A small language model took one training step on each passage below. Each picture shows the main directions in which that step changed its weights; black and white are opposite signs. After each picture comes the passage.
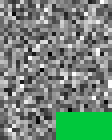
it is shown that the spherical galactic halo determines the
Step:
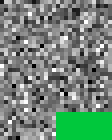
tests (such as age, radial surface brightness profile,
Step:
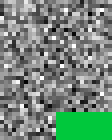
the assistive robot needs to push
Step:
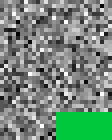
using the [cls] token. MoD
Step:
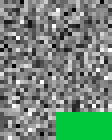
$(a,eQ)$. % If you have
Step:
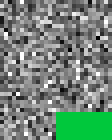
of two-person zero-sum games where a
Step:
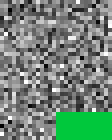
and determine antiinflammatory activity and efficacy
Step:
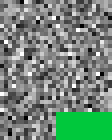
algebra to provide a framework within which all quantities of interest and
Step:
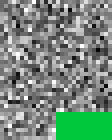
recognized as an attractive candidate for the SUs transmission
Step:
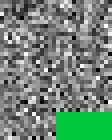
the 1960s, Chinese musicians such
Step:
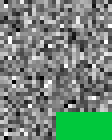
violation of constraints in optimization problems is arbitrary. The
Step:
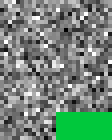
N.Kaiser, U.G.
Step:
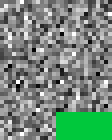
flares. An investigation of spectral dependence of the polarization of
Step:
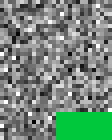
cosmic times, indicating that the bulk of the stars formed more
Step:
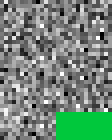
achieves high accuracy in both localization and mapping.
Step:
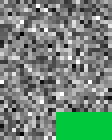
\min$ in such a way that $\langle \tau
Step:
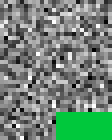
were mothers who gave birth in Central
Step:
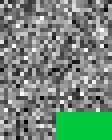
with a small fraction of clay, and that there are
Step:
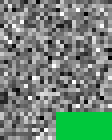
Due to occasionally required tuning of the
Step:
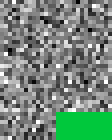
block^{8,9}. This can also be done with
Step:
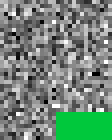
elaborated on the possibility that price dynamics
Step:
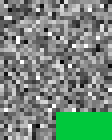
and opportunities for motivated actors to take harmful
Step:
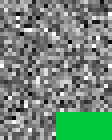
\frac{d\omega\, q^2
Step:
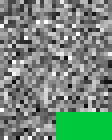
also fast as well as continuous, and unlike counting
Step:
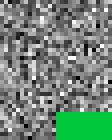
with a typical period of $\sim$5000 s were
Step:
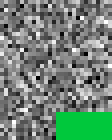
level of 25 (OH)-D nmol/l
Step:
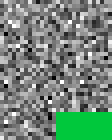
medical condition related to a weakened immune system like
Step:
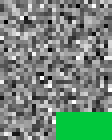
most important (in terms of impact) paper for every
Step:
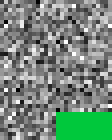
dashed lines represent times, at which snapshots are
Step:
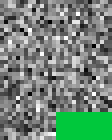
diagonal, leaving exactly one free parameter for each edge.
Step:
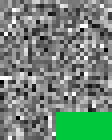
datasets than has been assumed (at least 10^4 crystal
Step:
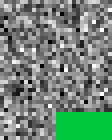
treatments of most tested variables. The mean bunch weight
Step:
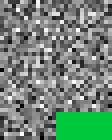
some cases, to reverse the direction of their public
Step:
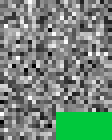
critical point for the disappearance of the partially polarized normal
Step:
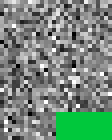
this information can provide a general perspective of the topic that
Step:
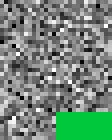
Despite its disconnected, complex multiband nature, the
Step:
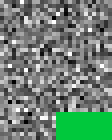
other difficulties of certain population groups, as well as
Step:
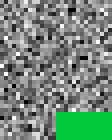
Abstract It is urgent to develop a technology of
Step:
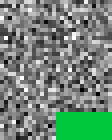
discussed in a series of publications in the social and
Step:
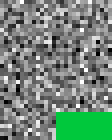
equation~\eqref{eq:ALVE} below),
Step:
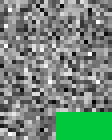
property rights either. 4.5.3 How
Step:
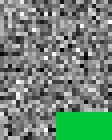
solutions would be disseminated for the betterment and
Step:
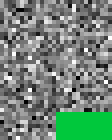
we discussed previously, I cannot even begin my research program without
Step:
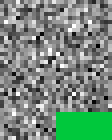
changed at least once a year. In the CUn
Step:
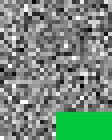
sets the standard that subsequent leaders within the ivory
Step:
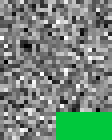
of GDF11 and TGF- β 3
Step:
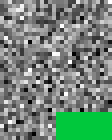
and short range hard core repulsion. Correlations
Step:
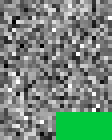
to do with furthering our cultural policy around transporting
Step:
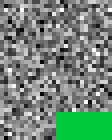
financial viability and bankability of the project. The
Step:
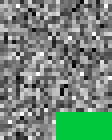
THE CLUSTER ACTIVITY IN
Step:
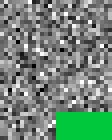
be implemented in the Dataverse platform for supporting
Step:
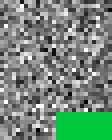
suspension point at $(0,R)$. The
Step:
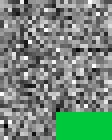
$s+1$ steps, as claimed.
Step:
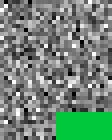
this passion even though her poems may reflect a
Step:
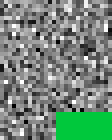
this study presented a novelty in building datasets for
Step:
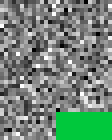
gesture recognition and evaluation, categorizing
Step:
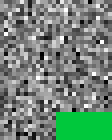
topological space. It is called almost $I\alpha$
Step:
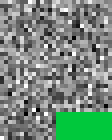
generated between values of pixel with similar allocation in
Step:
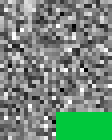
the Client Proxy, which hosts
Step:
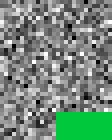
paper, I would like to elaborate on the
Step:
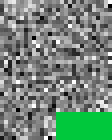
the orientation that locally minimizes a total cost
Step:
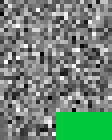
handle a substantial volume of uplink signals and has
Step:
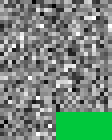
leading to $N_{max}=42\cdot
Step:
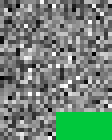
Inkscape 1.0.2
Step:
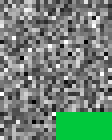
to, but non-equivalent to, the standard
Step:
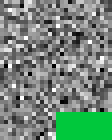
both junctions. Next, we focus on the
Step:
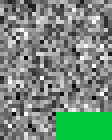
the perturbation expansion. The DDMRG which is able to
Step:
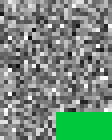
the charge equilibrium hypothesis is satisfied rather well.
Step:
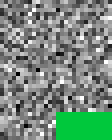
action at root level in every country is also required to achieve
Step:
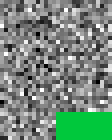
proposed to account for time trends in the analysis
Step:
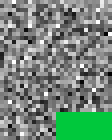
model\cite{Kobayakawa} which has
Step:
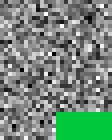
+ SVM, NB, and k-NN
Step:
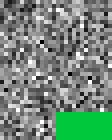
on taking two spherical triangles per lattice site,
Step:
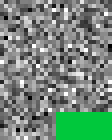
engineering students for their entrepreneurial paths.
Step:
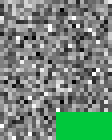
the junction it scatters into the two right output
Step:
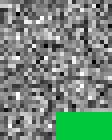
i.e., the positive class, is available. The
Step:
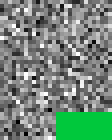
stabilized by a composition gradient. The top of the
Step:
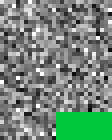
studied the first factor (1), the present contribution deals
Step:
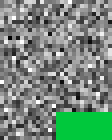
them also, I feel that I have little control over
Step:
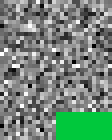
If, however, we were to allow a general rotation,
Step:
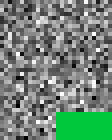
to the composite system $\psi_T$.
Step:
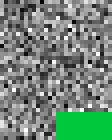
the virus complications. CONCLUSION It
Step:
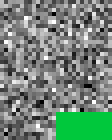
same scientific objective, or when sets of Reservations must
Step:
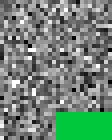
Luigi Granato$^6$,
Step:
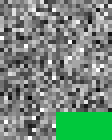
CBD, AA and CA.
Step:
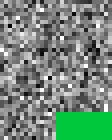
SOD2, TRR1 and
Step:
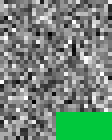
by systematic affixation patterns, benefits substantially from
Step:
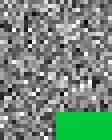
quantization are also discussed. Finally differences between our model and
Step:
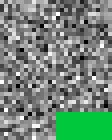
the ribbon wider and already for $N =
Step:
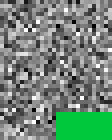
by many orders of magnitude while maintaining the original data rate.
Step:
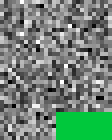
conductivity equation similar to that derived phenomenologically by
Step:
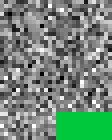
significantly increased Available P stocks in agricultural areas
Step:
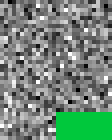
from this period present a considerable degree of freedom that is
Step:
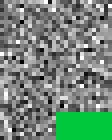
\usepackage{graphicx} \usepackage{amsmath}
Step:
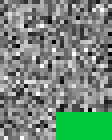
errors were found, reaffirming the inefficiency
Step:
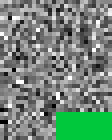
appear in the Proceedings of a Meeting on
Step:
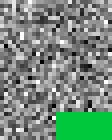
that the queries are easy to answer locally, but
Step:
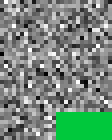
The method proposes using graph attention network to model the relationships
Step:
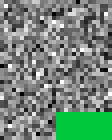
labour input. This refers to changes in labour
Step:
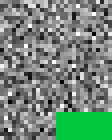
} f(v) \text{ are of the same
